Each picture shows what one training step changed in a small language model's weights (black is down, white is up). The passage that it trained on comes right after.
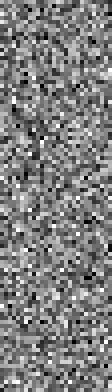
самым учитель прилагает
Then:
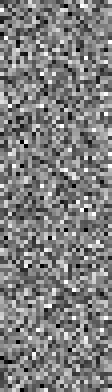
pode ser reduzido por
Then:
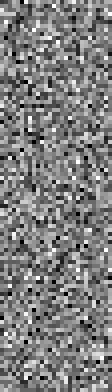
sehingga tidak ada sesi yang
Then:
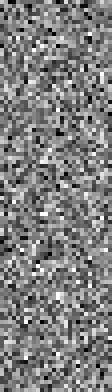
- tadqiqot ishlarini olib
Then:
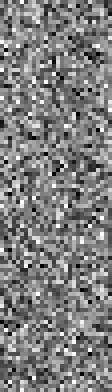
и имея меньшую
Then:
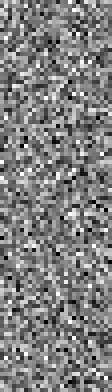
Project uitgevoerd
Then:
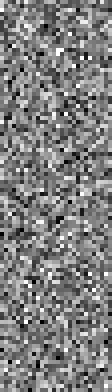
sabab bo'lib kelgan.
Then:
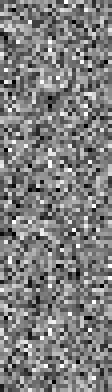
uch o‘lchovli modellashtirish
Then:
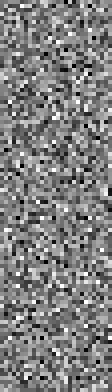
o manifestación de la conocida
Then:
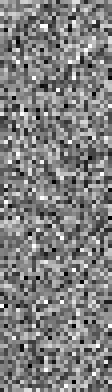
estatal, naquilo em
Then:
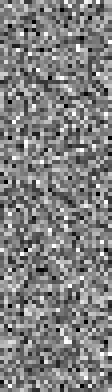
algunos de los elementos se
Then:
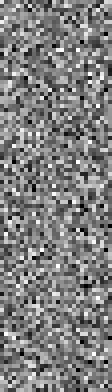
media internet untuk menunjang
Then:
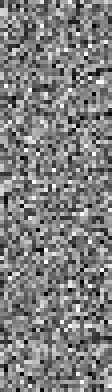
matérias... Proteger os
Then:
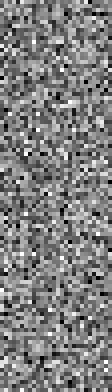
должен платить».
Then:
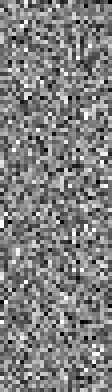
modern varieties: Its
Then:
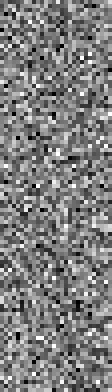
вины партократов
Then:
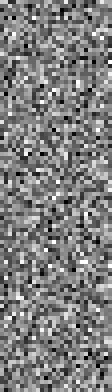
va navlarini yaratish”
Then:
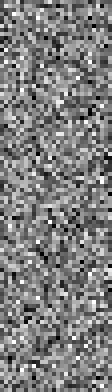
Ушбу тушунчадан
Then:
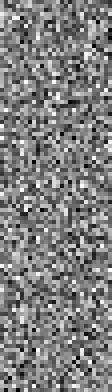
в экономике помимо
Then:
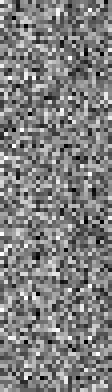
rights to shares.
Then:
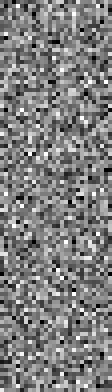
“assistir à sociedade”,
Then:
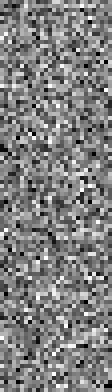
роль в отслеживании
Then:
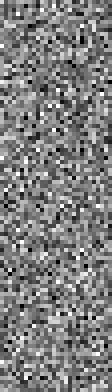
críticos**. 12 ed. São
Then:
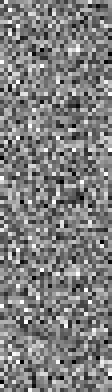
қаратилган жамоат
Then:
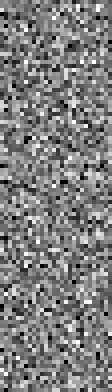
што пре довести на
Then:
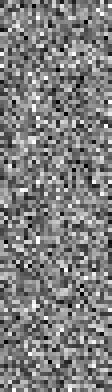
какие социальные сети
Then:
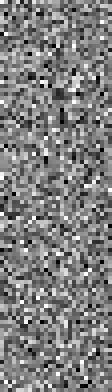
desenvolvimento do psiquismo.**
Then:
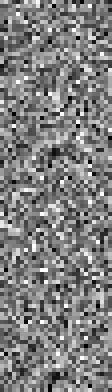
tatbiq etilishi,
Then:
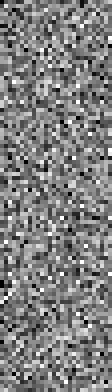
agente terapêutico são
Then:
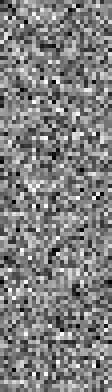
birlashtirdi. Pirmqul
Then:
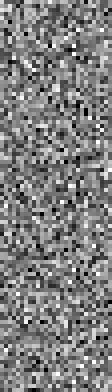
les entrepreneurs peuvent
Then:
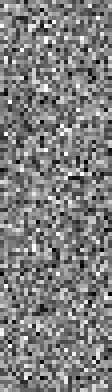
[vizitat la:
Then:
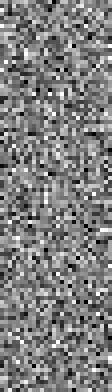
insufficient performance
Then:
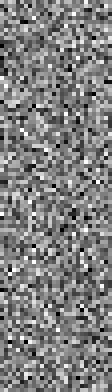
do continente americano,
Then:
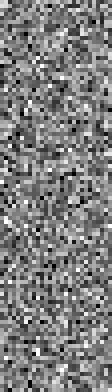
faoliyat islohotlari, ijtimoiy
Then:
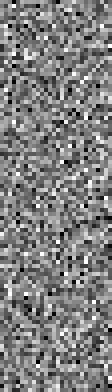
davon zu überzeugen, es
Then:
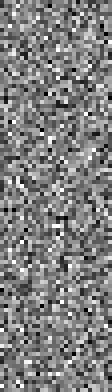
um ein Drittel. Ein
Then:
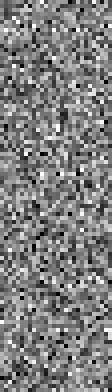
поверхности кремния,
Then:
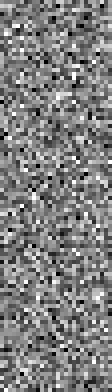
yang dilandasi oleh kerja sama
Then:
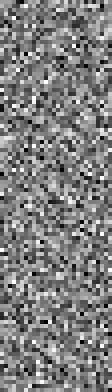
analysierten Studien können
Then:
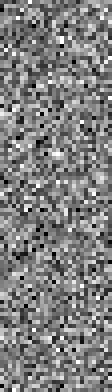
эмпатия модели
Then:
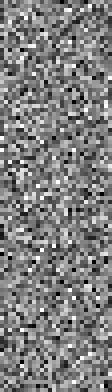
items for systematic
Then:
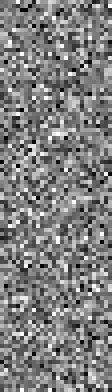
негізгі институт
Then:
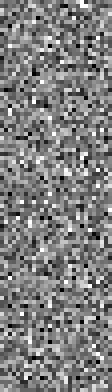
robustez de las
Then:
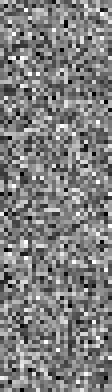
of Philosophy (PhD) in
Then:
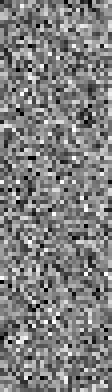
for the perplexed*.
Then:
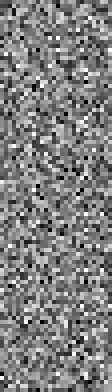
pada pencapaian tujuan
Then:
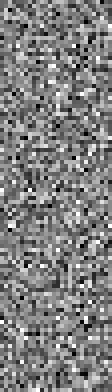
dua atau lebih variabel
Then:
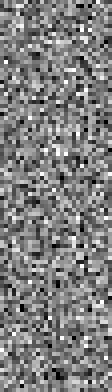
a la prisión carcelaria
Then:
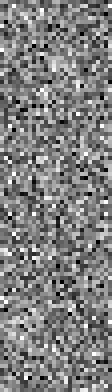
respostas para problemas mediante o
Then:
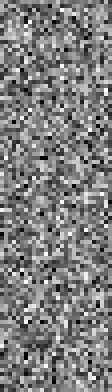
tufayli boradi.
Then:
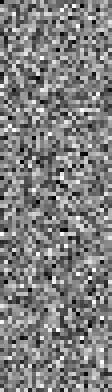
guruhining 24 a'zosi
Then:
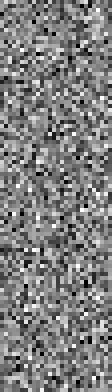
banyaknya pengguna
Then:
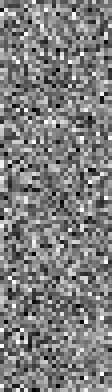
gebied van 'oral
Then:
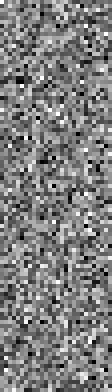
sharafiga qo‘yilgan
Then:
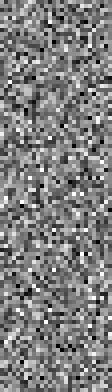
questões de síndrome
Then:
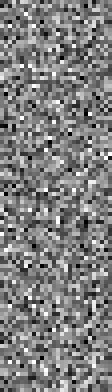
70 dias, com uso de
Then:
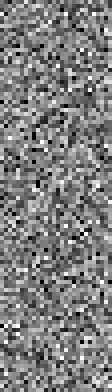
на організованих ринках
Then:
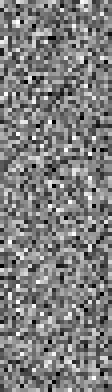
manfiy massali jismga
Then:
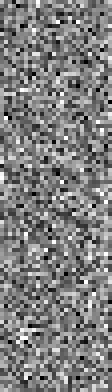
prospettive, nella
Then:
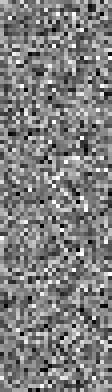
sus bienes, en este caso datado
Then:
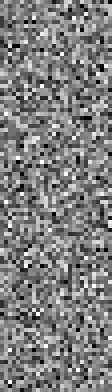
de medios para lograr un
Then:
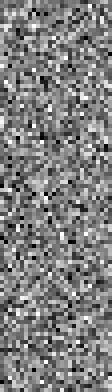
"sevgi" ni nikoh
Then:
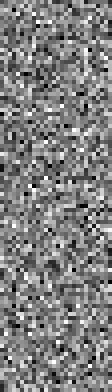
shu personajlar orqali Yusuf
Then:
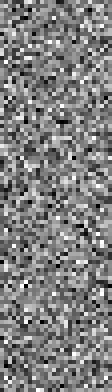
Suku Melayu di
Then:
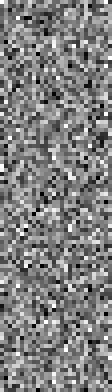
standartlar asosida tuzilgan
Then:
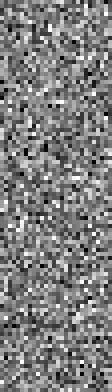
relacionados à temática. Os resultados
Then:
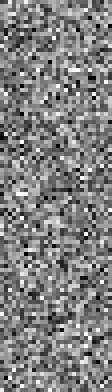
edi: hokimiyat har doim
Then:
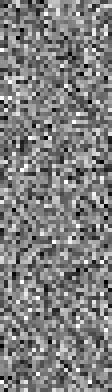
управленческих решений. На
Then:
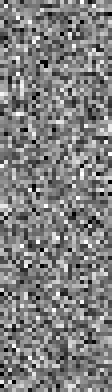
приведёт к негативным
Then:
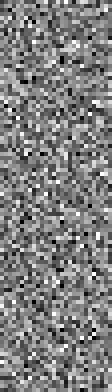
рангсиз ички
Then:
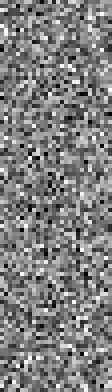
murakkab Hadislar
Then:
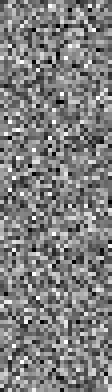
камроғи аниқ
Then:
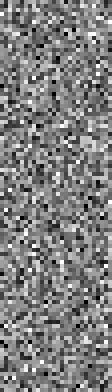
of the hacker before
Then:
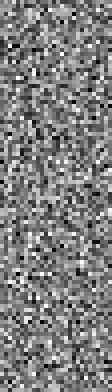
necessitando assim de maior
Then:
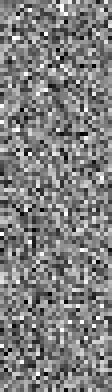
защиту со стороны
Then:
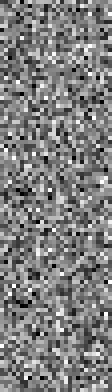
penelitian ini diharapkan para
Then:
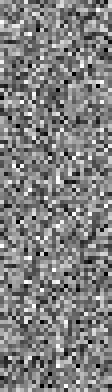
bilan ko`paytiriladi.
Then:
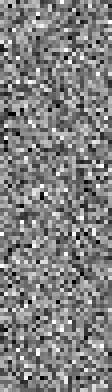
выделения из половых
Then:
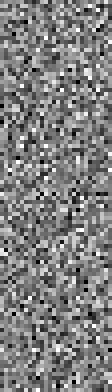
de Recife, Petrolina
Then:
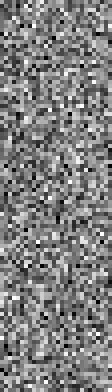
основе серо-,
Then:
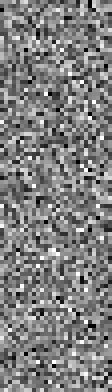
UE y Serbia UE
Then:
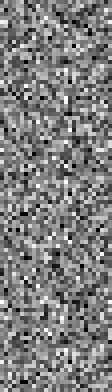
Sciences, Associate Professor,
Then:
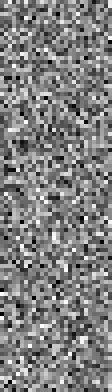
заболевания щитовидной
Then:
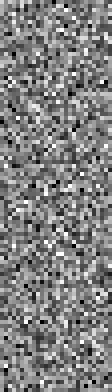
za vežbanje i literatura
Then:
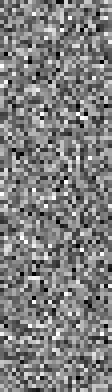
achievements and the
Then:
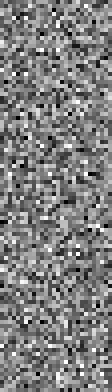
engaño o estafa. 4
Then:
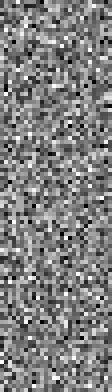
faoliyatini rag'batlantirish,
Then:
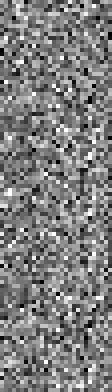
27 Abbildung 7:
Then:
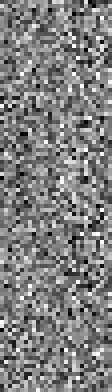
A. J. **Metodologia
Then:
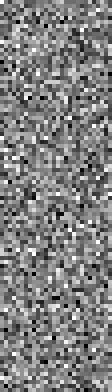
исполнения государственного
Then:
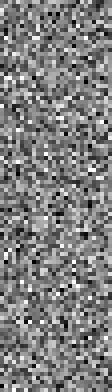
Якобсон Р.
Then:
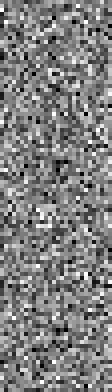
etgan yoshlarni sinf va
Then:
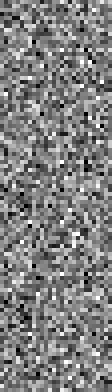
telah dibentuk oleh
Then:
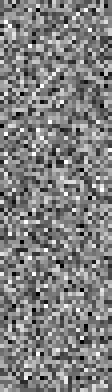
pengelolaan nilai menjadi
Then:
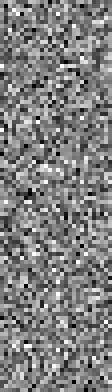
da mulher no que diz
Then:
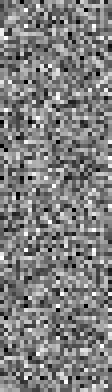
славной победе.
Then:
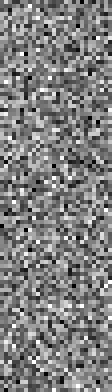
Крім цього,
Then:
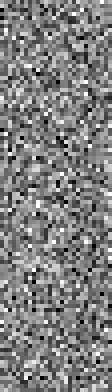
sıpatında talqılaw
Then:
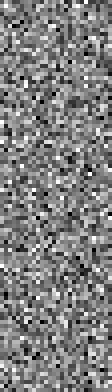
движение, шаги,
